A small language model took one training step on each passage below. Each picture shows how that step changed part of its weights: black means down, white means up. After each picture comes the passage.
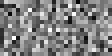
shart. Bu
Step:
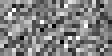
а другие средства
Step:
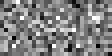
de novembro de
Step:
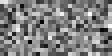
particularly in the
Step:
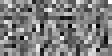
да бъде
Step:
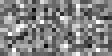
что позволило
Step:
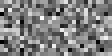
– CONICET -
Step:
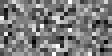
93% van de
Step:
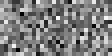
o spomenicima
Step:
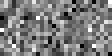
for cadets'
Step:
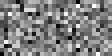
la finalización de los
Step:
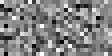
intervenção nutricional
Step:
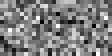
conectarse al
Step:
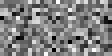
12. Шайкин
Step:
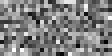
boundaries in
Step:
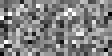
la que se parte es
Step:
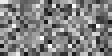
of income and
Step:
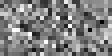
Doses on
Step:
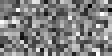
yurak va
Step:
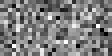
institute of management of
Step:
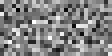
costilla de
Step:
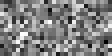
de revient,
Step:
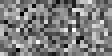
sofrer o processo
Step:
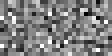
dos alunos, mas
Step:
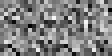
Figura 4.
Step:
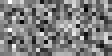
vazifalardan biri
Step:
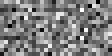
toplumda bazen
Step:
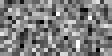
mutta syön
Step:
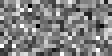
Ambientais no
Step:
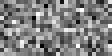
encontra-se sendo
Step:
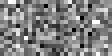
alternativas de análisis y
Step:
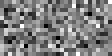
e que estão relacionadas
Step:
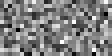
P_s va
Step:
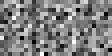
zetu za
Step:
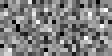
[9] активно
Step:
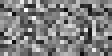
Bu araştırmanın
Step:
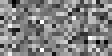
научный сотрудник
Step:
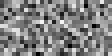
bilan bog'liq
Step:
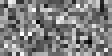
no eran conocidos
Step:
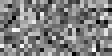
Rapport sur les
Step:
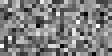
un tableur
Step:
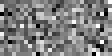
et/ou en
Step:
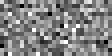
account financial,
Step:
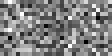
se vivenciam
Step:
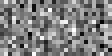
100 yil ichida
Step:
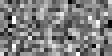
metot ve veri
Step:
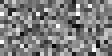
TRADE AND
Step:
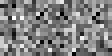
profesor devin mai
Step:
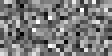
ishlab chiqarishdagi
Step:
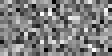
iborasi mavjud.
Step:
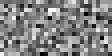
quantitativo, mas
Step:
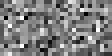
también puede tener
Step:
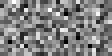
учащихся и
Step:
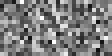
Shayx bu
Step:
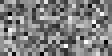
de casos (únicos
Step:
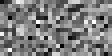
яратишда ҳам
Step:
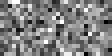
magnitudes in
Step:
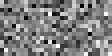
el objeto de la educación
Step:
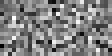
9 Denpasar
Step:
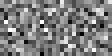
246 artigos da
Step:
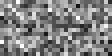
DESPITE THE
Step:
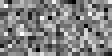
plan realisatie I
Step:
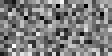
de susceptibilidad
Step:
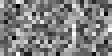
série de
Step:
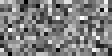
aportaciones para
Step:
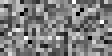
antes de conocer
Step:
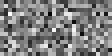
vere talis
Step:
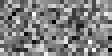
2. Üksnes
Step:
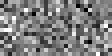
e resultados consistentes
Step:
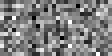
de derivada se
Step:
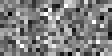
не отличаются
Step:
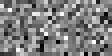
йил. ©
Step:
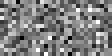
климата в
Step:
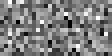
بهتر خود
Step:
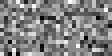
изменения условий
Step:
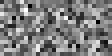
ўз жонига
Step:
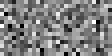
эга бўлган
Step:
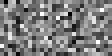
переходили к
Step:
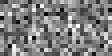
tool testers
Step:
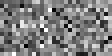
- Alvarez
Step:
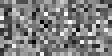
de índole
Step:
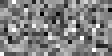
profissionais qualificados
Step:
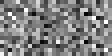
dos direitos fundamentais
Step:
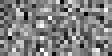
educación médica y salud
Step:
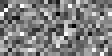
за уплату
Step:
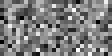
tudnak a
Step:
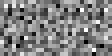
tizimi ishlab
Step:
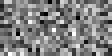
conflict in
